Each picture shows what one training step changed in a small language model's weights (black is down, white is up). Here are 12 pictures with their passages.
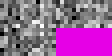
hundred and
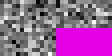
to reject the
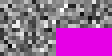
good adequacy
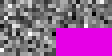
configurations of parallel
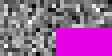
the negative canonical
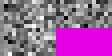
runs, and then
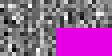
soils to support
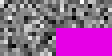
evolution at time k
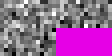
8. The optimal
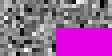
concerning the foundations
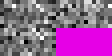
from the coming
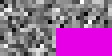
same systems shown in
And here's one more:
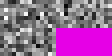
simulation results are visible
